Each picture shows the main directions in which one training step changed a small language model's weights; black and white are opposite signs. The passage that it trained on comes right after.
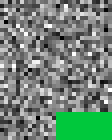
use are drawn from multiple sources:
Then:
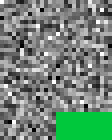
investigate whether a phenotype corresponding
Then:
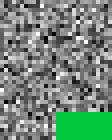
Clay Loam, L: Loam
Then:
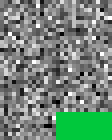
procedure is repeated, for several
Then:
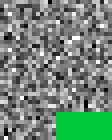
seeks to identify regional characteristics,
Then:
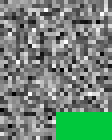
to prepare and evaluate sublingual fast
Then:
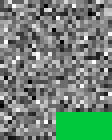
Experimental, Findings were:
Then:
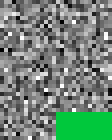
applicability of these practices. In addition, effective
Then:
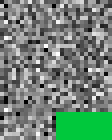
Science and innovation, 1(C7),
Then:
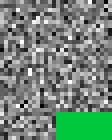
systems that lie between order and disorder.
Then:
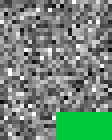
another, for which we calculate confidence
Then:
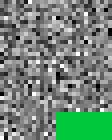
Badia Prataglia"
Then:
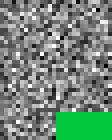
qobiliyatiga ega bo'lishlari
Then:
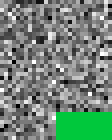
agents. An Organisational Memory
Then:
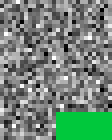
mundo rural* marcaron el
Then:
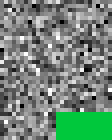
que se publica el Acuerdo de la
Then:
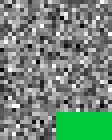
to a new state (e.g.,
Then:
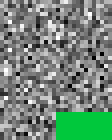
shakllantiradi. Shu sababli
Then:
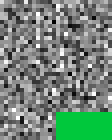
Although there are many studies in the literature that present
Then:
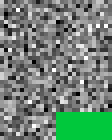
$\sqrt{2}$, the total
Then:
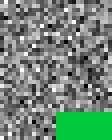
qué método de investigación
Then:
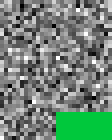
favorables para ellos, de modo
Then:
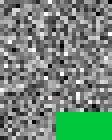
quando têm alguém para amar
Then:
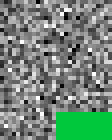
detection; heterogeneous network
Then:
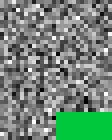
a to'g'ri chiziqning
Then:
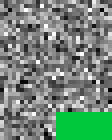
camera shows it from above (Figure 4),
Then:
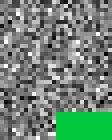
is used in world industrial dynamics models
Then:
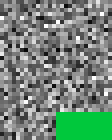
commercial operations - International travel
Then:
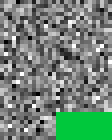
Adoption: Analysis of Existing
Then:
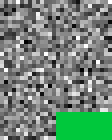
horizontal orbit correctors,
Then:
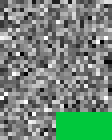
with the Guide for the Care and
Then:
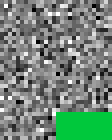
necessary to comprehend the image of a
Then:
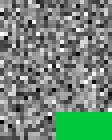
iqtisodiy rivojlanishga to’sqinlik
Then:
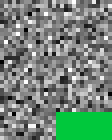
younger children aged > 10 years.
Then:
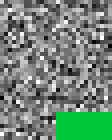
value system. Quoting the American
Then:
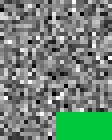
arricchendo la sobria cromia
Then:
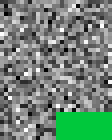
mit der Forschung Risiken
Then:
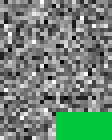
gazetecilik anlayışında da
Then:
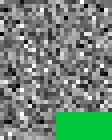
romano della Giudea non
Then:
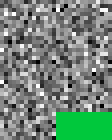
bola ta'lim va tarbiyasida
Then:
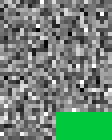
de cette approche à savoir
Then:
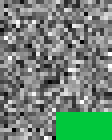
THE CYTOGENETIC
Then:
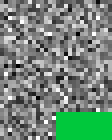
образовательных учреждениях
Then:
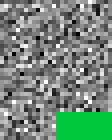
festlegen Teams bilden
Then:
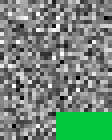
Nikolay Danchev¹ ¹
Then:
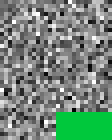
On tórt urıwdıń
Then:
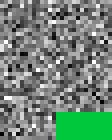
not provide empirical support for a statistically significant
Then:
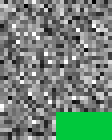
and *A. parasiticus*.
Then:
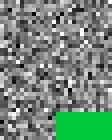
Chime's own Alma Mater and several other
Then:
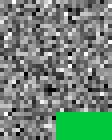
urban traffic amount prediction models for
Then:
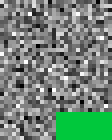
or indirectly responsible for their
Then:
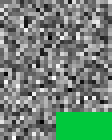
a certainty of 50%. The construction of
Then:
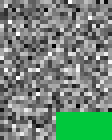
(R) test result is 0.727,
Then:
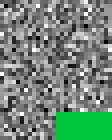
sederhana mengurai masalah
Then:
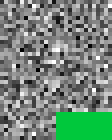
tratamento de água. *Journal
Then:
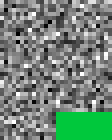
RIs), and ELSI based on use
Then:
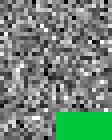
that details what is to be learned,
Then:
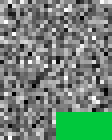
region due to the replacement of normal
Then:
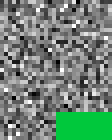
third subtitle makes the reference
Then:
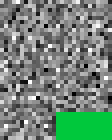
an ecological culture of children, and this
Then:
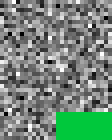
first phase is advance booking period in which
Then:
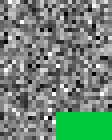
Ци) считается
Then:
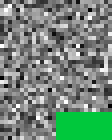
developed blade model is analyzed for its
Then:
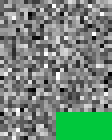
The effects of Alzheimer's disease
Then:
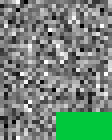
ultrasonic oscillations. The proposed
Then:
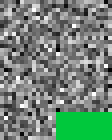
aggregated FCM. This loop
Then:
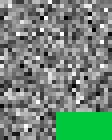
Tridecane, 3-methyl *
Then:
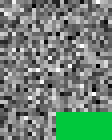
• Misuse of antibiotics
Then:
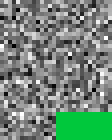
Commission Services) - Cl:**
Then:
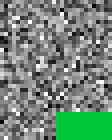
Fu : Funding acquisition
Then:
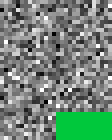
*[e.g., What material is it
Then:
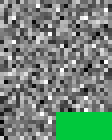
asosida tashkil etish..... 236
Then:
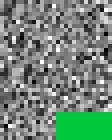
The results provide detailed insight into primary
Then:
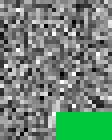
adder for Madder#2 which its first
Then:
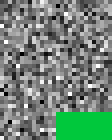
as a second language. His approaches to the
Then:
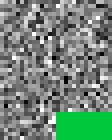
according to the results of the degree of
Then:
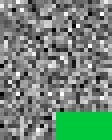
inadequate translation of worldwide
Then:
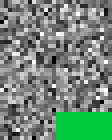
correlated with the degree of integration —
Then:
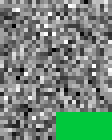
information. It is observable that there are so many
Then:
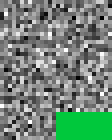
potentially burdening consumers.
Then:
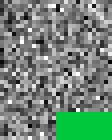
materiallarni shunchaki o'qib
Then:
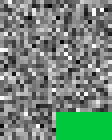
at different doses and application times of
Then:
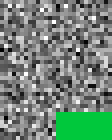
practical signal models for the primary users
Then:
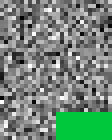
mo’ljallangan gorelka
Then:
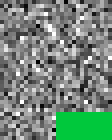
(Imanes sellados al calor:
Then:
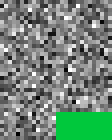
and Sozen, O. 2007. Some
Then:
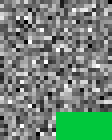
films. *J. Mater. Sci.
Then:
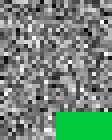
qui est un héritage de notre
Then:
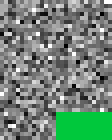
снижении расходов в
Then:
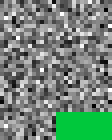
contributed to the workshop with a short
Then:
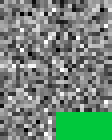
normoglycemia due to multiple
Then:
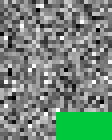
тахминан 4 мингга
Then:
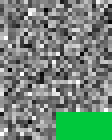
A taxa de câmbio,
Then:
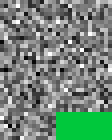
was modeled accurately. Thus, a
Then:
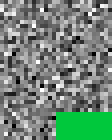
однос на образованието
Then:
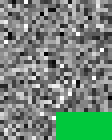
a significant increase in the quality of scientific research and
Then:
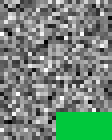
placed in the Myxogastres
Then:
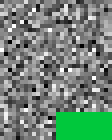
perspective. It deals, amongst
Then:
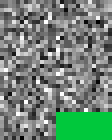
identification. Growth of H.
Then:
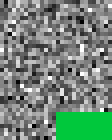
scenario) Fig.3 presents the
